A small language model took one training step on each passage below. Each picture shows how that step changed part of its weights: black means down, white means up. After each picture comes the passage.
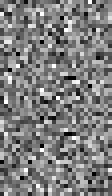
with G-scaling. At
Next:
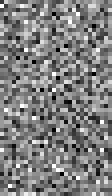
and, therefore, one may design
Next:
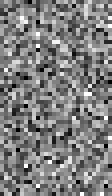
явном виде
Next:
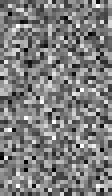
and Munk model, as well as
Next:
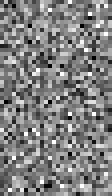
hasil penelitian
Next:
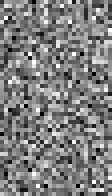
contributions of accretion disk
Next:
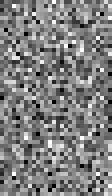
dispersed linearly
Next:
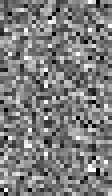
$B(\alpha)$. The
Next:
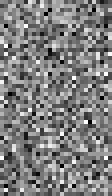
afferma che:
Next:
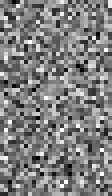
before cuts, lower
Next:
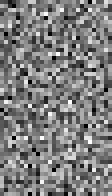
на пшенице, а на
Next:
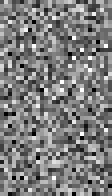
paredes internas e
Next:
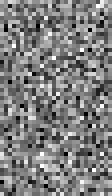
Infrared Space
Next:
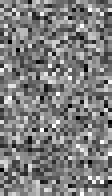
The collaboration has built
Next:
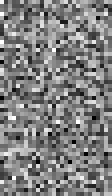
are consistent with an OB
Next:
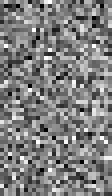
l'impact des formations:
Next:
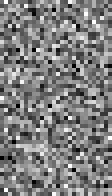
of the systems rely on additional
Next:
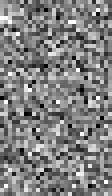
models in the literature such as
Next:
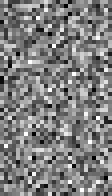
Under the low depletion
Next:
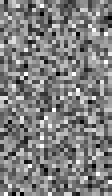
(2015). A single bout of
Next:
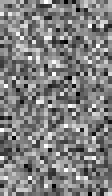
⁶ Wiens, H.
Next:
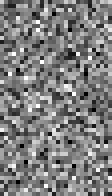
and thus we can re-use
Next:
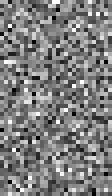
has deeply analyzed the
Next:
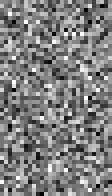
diagram, fatigue
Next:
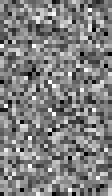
о неправильном
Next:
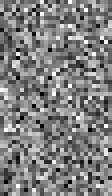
by the space charge on the various
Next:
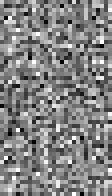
contributions and contributions of a
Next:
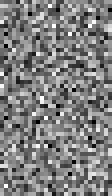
“Havuz doldu ve
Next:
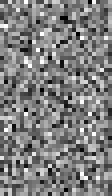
Amaliyot shuni
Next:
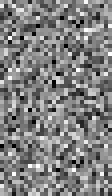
перестройку страны
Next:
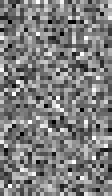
reflects the essential role
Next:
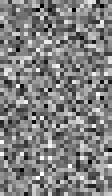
these FFT models are very small
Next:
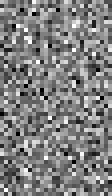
hole transients also show state
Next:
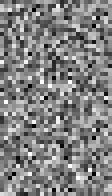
асарларида ҳам
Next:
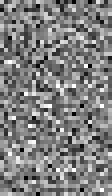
río. Ante esta
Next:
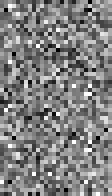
него терпения и
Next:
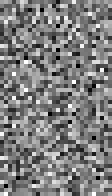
So, it is easy to
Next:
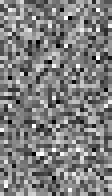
Spearman, para
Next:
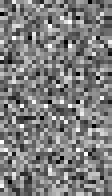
familiar mensal,
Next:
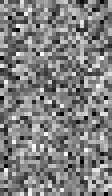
at the center of the ball is
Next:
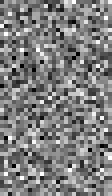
topology is also broken
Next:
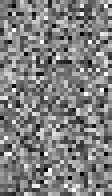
may weaken the representation of
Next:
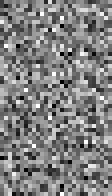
continuo, adaptando
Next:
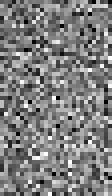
large tanker, with
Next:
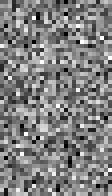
\rightarrow 0$. However, it
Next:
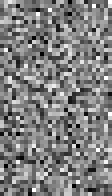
that excitons being made of
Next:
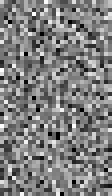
of kernels like as
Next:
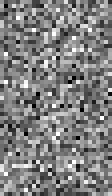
\title{Low temperature
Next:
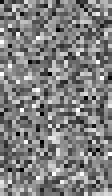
recurrence interval and
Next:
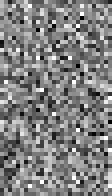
of disinformation threat
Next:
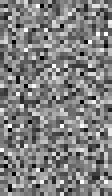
case slightly and has an
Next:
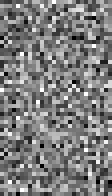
diameters and height of the
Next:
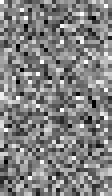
winst verschaffen.
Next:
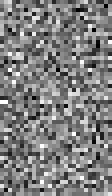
\cdot P[PL >
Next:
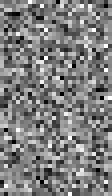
the genotypes only,
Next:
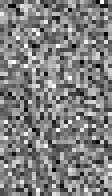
(Model IIB), the
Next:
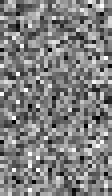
and other facilities will allow
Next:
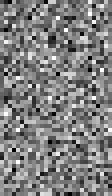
despite government measures
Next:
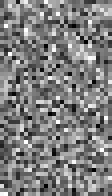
limit $T \ll E_i$
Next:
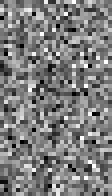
São Paulo, bem
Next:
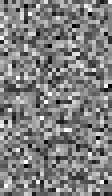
the baryonic contrast
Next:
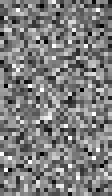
und Perspektiven
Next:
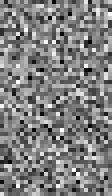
through a tightly controlled
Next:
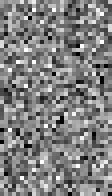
šilumos energijos
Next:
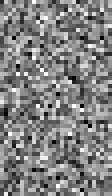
present paper, we employ a
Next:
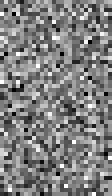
kaftlar orasida
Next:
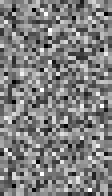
centred near the corresponding
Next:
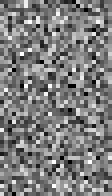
antara variabel
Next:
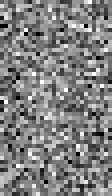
that at $\nu = 2 + x$
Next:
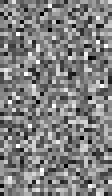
based methods (Roy et
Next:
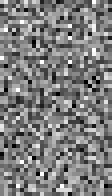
are reliable and reproducible
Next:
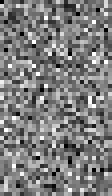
without GNSS, while this
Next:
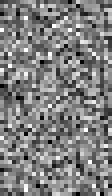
}\href {\doibase
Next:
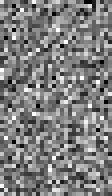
film is different) favoring
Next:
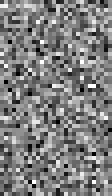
83 Astrakhan
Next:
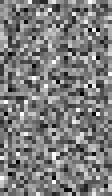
Chun-Da Liao,
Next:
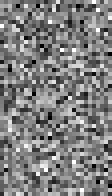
the gauged symmetry.
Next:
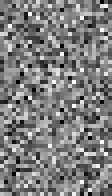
positive tweets that
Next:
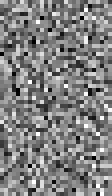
элементами //
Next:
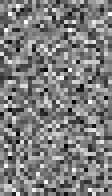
case of the (4+2) and
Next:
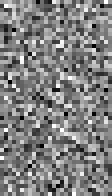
boy tarixidan,
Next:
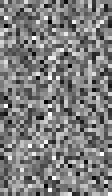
universe.\\ 2. It is
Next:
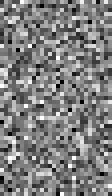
The different shape of this mass distribution
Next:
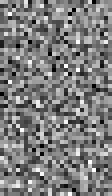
to consider different Euclidean
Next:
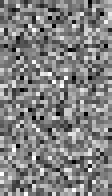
Filtering Using Way
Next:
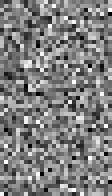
to the interpretation. The
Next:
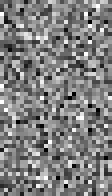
to the full RT models.
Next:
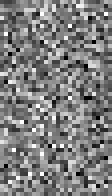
In the next subsection we present
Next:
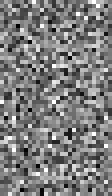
*Int J Surg Case
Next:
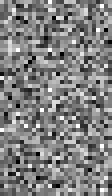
causing the model to perform
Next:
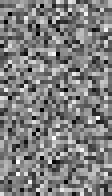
spectrum shows a low background
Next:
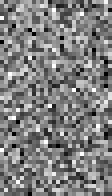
mehreren Seiten
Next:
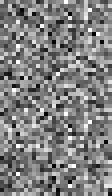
increases, implying the
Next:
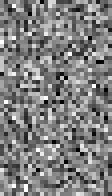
Tr} \hat A_0
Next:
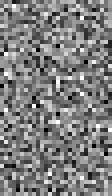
the gluon propagator is
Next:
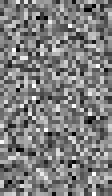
state energies as well as the density and
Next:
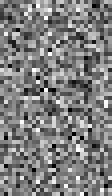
with the captured data, for
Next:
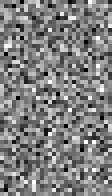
parabolic (OAP)
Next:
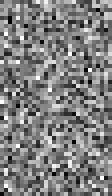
common strings, file
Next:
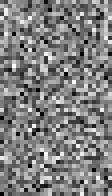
Voltage Control}
